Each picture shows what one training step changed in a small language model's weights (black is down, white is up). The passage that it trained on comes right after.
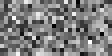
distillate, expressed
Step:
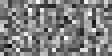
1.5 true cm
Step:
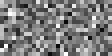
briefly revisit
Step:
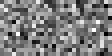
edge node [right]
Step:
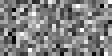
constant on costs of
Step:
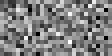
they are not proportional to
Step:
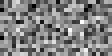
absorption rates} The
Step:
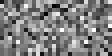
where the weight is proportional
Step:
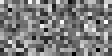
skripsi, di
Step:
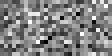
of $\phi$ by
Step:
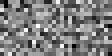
denunciadas en
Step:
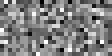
un óleo sobre
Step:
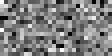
de bevolking dat
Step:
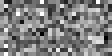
Justice in
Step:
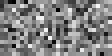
residuals from small errors
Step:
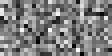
Type Ia
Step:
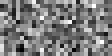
технологій в
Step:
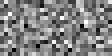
of Cocoa
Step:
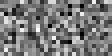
oliy maqsad va
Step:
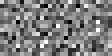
не несуть при
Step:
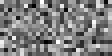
QPPs observed
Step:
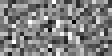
on average higher than average
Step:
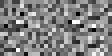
of notes.
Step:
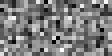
talabalar soni
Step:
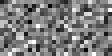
efficiency of innovation processes
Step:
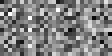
the acceptor is
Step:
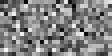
also include the contribution from
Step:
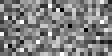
Lee, K.
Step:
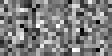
complex angular averages.
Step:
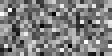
Doctor of Philosophy
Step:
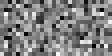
das escolhas,
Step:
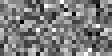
y arqueología
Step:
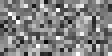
with HST, and
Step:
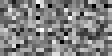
top right) components of
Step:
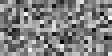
the technical accuracy
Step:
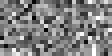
frequencies for PSRs
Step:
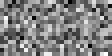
the effective field of
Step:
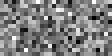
to its original shape.
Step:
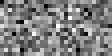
It might be interesting to
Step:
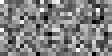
het functioneren van
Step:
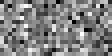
on Advanced
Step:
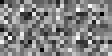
erledigen zu
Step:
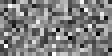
Hovelo information is
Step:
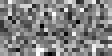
computationally expensive and
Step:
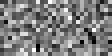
fiscaux et
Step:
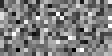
One event is observed in
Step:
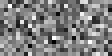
pública, nacional,
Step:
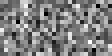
a um concurso
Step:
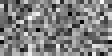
simulation, assure that
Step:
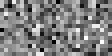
realizada uma revisão
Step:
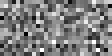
the number of decay
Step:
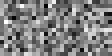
culture on the
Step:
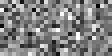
quien lo debe
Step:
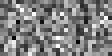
e documentais para
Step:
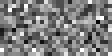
data signals from Alice
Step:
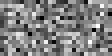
casos de trata de
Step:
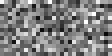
structure of $\,{\rm
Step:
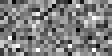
from the gluino
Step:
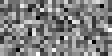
metrô. A
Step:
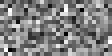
energy; bottom left),
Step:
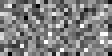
таълим -
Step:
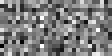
попиту на
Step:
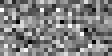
In the standard BPT
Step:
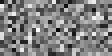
more stable than the
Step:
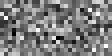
them is told to
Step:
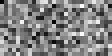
odd under a
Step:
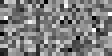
\\ Total &
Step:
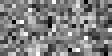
for advancing web
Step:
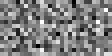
\gs \Big
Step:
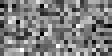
Lei Complementar
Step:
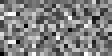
negativo en su
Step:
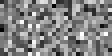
how a protein's
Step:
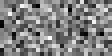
sexism', and
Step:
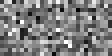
– на стальных
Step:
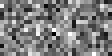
a necessidade de maior
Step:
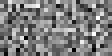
перешел на
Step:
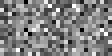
reduce as much as possible
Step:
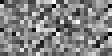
the potential. As a
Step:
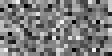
ijodiy imkoniyatlari
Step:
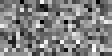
артритом системного
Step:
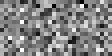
conclude that relativistic
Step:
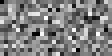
heliosphere properties
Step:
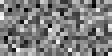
magnet system are
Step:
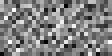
exponentially with the number
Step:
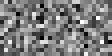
sobre o espaço
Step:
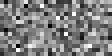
directions, and key
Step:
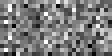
с процессами
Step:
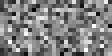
distribution of temperatures and
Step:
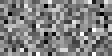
spider performing a
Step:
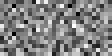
behind our chosen
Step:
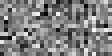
there is also a
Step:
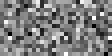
mejorar y
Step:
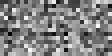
application is the absolute
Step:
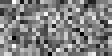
Keywords: multilevel
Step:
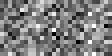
favors the formation
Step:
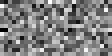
the mixed phase parameter
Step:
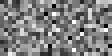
to the species in
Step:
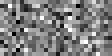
з появою на
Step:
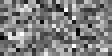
а также должности
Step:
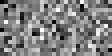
be specified in addition
